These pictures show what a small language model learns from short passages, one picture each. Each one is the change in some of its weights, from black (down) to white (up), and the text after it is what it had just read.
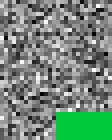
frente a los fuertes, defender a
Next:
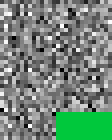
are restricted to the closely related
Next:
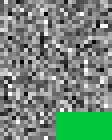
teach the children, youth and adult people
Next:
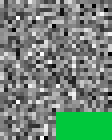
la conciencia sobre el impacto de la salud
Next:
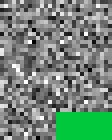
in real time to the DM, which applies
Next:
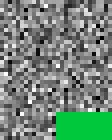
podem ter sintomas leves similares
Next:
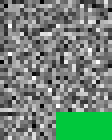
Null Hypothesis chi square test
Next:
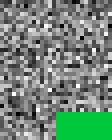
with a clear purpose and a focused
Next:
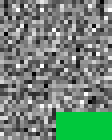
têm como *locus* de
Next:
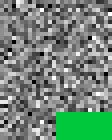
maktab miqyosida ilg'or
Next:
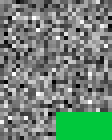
MemeMedia: A Comparison
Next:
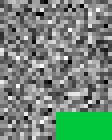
muassasalarida masofaviy ta'limni
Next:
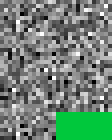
onderwerp van mijn
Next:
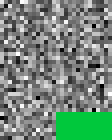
Lima¹, Gustavo
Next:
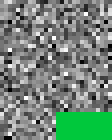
their own experiences and expectations,
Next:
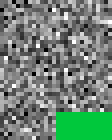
Year Old Woman*, 2021). In
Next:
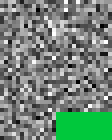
taraqqiyotida intellektual
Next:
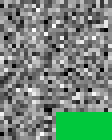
procesamiento de información emocional orientadas a
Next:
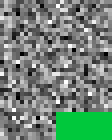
One of the most significant difficulties is
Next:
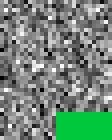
hepatobiliary, a fact that
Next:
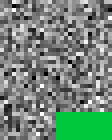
700-m depths, CTD
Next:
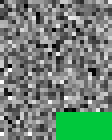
DEL SIGLO XXI”:
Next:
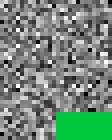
a positive and statistically significant influence on
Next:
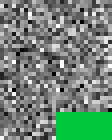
por cuenta propia (73%) y
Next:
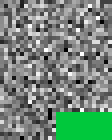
podem interagir com outros medicamentos
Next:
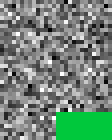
been carried out by Mohapatra et
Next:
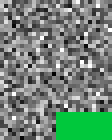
komunikasi, retorika, atau
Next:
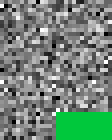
площади сенокосов и
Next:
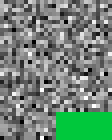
outline the work required to prepare the
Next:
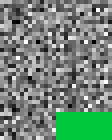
psiquismo, a restauração da
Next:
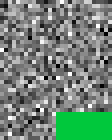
in development of concomitant diseases in
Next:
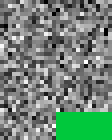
g/L, Yeast extract 3
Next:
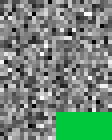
al conjunto \mathcal{M} ;
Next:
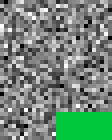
humanity, ways to eliminate them, and
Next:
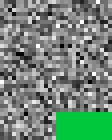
low protein diet: Various studies described the
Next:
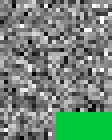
with fluorescent labeling, we conducted
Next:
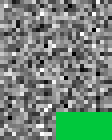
interval so that it reflects only the
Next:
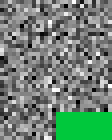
capability and directly on productivity.
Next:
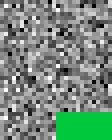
yondashuv umumiy jarayonning asosiy
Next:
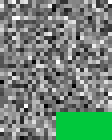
information about exudative diatheses observed in
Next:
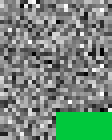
the variance of estimator of frequency out of N samples
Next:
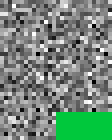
CAD Design of Multipoint
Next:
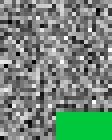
by French under the influence of the
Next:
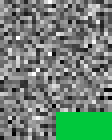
pulp therapies. Interleukin
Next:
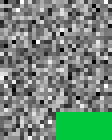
introduced by decreasing the patch stride to
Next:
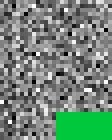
Toshkent: Adabiyot
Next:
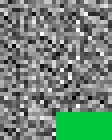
et des outils fournis par la
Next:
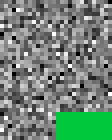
162б. хусусиятларига
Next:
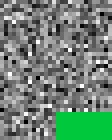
jüngerer Zeit bereits einige
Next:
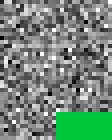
Newtonian interactions with information removed. In
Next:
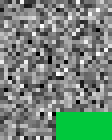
compared among painters and non-exposed group
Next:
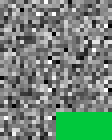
over by a vehicle in the
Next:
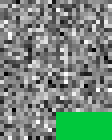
Means of Mobile Applications.
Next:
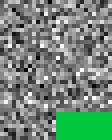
для достижения стратегических
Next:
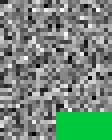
Biodiversity, Institute of
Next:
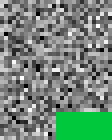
a falta de foco na diversidade
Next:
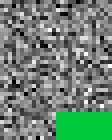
baik itu kumpulan
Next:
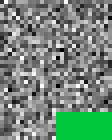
affected viable cells count, while
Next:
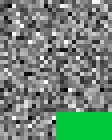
but my children’s needs to work),
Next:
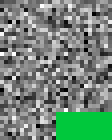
lichens, indicating that while it is not as
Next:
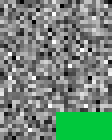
apply to the ROC in a
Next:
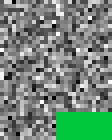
participantes. Una vez ingresados los
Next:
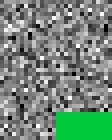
The professional-corporate identity reflects
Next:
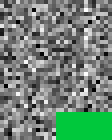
o'rniga Ali ibn
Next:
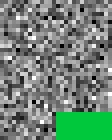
commercial banks It increased its net
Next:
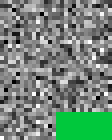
може нести від кількох
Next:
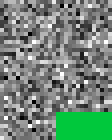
in whole West Asia which has resulted
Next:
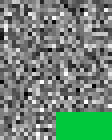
in memory. The first impression largely
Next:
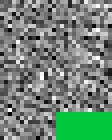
on tools like WARC-GPT.
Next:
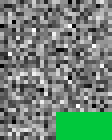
be recorded due to insolubility in different
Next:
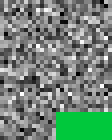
Hill. This approach is important because each location does
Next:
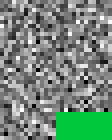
muammoli vaziyatlar, rivojlantiruvchi
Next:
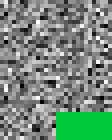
ta'minlash shu kunning
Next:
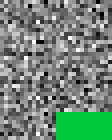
- c. The stoichiometry of the
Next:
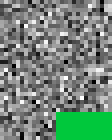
to develop the effective combustion with low
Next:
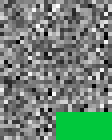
Souza Rodrigues¹ 1
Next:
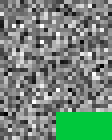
llibre de text, ara sobre
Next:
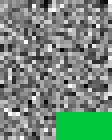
balki xususiy investorlar faoliyati
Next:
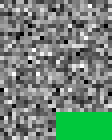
Effect of reaction time on the oligomeric
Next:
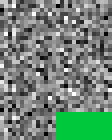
muhtasarı olup Muhammed
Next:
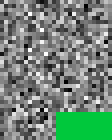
City, The War and Homs,
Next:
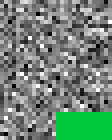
any attempt to deal with would be
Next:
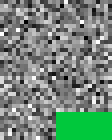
tiers, and following the definition of
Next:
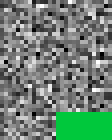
tidak dapat dilakukan
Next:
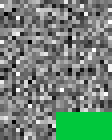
були видані рекомендації для
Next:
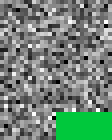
in the procedure-specific
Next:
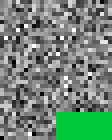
sabablari, uning yaqin va
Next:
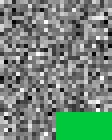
de alta qualidade entre bancos e
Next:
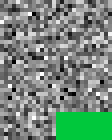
o'zgarishi haqida nazariy
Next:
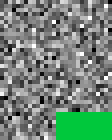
условиями авторы
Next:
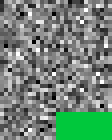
Univerzitet u Kragujevcu
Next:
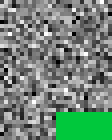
where A=area of the membrane,
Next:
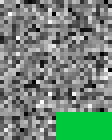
і ефективно скористатися
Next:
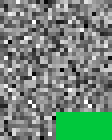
of cultural heritage sites in the
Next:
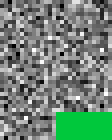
community microcredit and startup grants
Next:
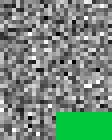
in the presence of Nafion [8], the
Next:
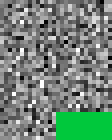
après les formations à l'usage des
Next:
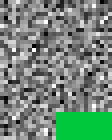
yangi melodiya va ritmlar
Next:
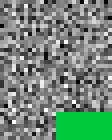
significantly. Whereas, quality parameters viz., total
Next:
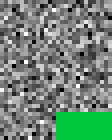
та термінологічної бази
